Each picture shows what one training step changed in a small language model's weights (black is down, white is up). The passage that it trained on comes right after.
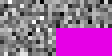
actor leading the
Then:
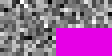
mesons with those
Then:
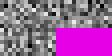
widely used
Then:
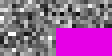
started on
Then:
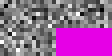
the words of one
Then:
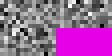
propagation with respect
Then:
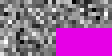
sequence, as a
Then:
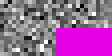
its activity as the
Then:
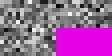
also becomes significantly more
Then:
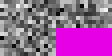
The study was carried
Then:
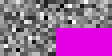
study population suggested
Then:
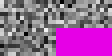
passing it through
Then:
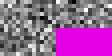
for producing a
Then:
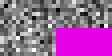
the case of people
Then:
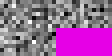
the obtained results since
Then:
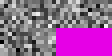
the basis of
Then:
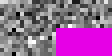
is in charge for
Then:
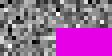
communities. Let
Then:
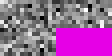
to increased electric
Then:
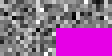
cannot repeat
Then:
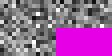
the spins of
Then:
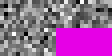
calculate the matrix
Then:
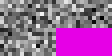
of our method is
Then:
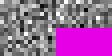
which deals
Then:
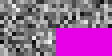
traits of an
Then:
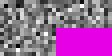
easy to make
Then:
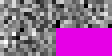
and objectives,
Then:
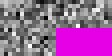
has made the
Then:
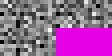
each of the five
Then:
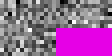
Literature has
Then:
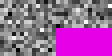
obtained a concentration
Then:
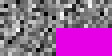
our model, we
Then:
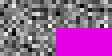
the fact that the
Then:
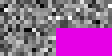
connected social groups
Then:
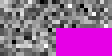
provides the mass that
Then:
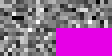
repetition rate
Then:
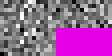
stars dominating the
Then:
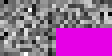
resistivity from
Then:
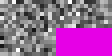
but it started
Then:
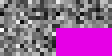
this is a classical
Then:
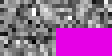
fulfill a
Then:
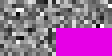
consists of a
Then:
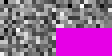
C., Power
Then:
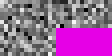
to ensure the conditions
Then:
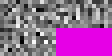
few exceptions
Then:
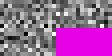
only a few
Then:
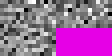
velocity may not produce
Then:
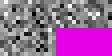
$\omega$ to
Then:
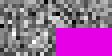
removal of
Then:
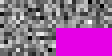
its widest
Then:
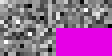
to spatial resolution:
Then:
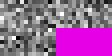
(Figure 4).
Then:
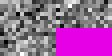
is present, the
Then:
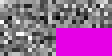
tow and the
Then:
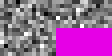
however, affect our
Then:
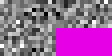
that we described
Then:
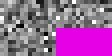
are run through the
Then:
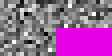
complications, the
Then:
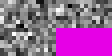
are proposed to
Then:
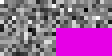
a cosmological
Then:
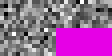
calculate the
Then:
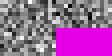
without loss of
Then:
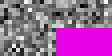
retainer to
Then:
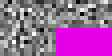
theory, which
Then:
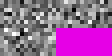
way we have
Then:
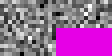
surfaces and
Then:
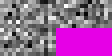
performed on the
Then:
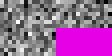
we first solve
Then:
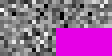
Gontor University
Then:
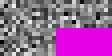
the inverse electron
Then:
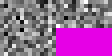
projects and research
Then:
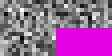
theory of strong interactions
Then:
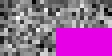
Thus, optimization
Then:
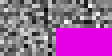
about the same
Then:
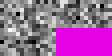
temperature is shown in
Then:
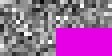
not under regular
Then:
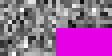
transmissions in the
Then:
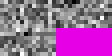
tools to study
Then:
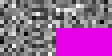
the coherence
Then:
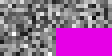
of the class
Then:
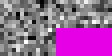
may come into
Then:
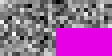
to assess the
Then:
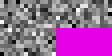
affect the observed spectral
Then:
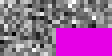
for $p,
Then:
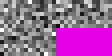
with a dynamical
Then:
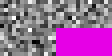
quantum channel. As
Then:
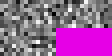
the Russian
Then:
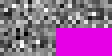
the charm
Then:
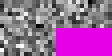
length 1cm
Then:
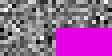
across a wider
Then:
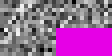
South over
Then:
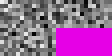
by the social groups
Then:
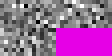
(or two
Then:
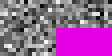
as thinking
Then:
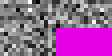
and ontologies
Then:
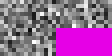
of the period.
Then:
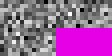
utilization technologies
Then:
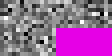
asymmetries at
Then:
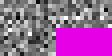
character classification was evaluated
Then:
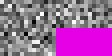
problem of finding the
